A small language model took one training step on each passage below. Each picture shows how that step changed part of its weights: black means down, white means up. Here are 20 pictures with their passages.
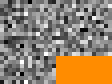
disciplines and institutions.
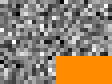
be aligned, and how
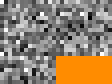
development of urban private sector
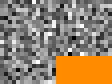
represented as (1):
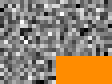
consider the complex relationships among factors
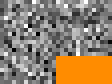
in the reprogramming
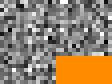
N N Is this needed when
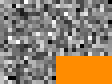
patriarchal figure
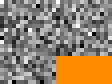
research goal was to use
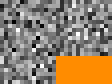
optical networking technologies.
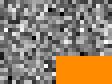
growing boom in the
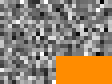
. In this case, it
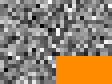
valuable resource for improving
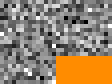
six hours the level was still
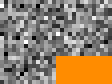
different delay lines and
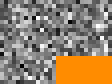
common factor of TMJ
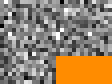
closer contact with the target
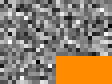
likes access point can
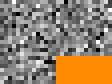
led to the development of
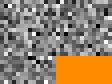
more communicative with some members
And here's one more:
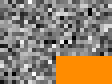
the sufferer over a
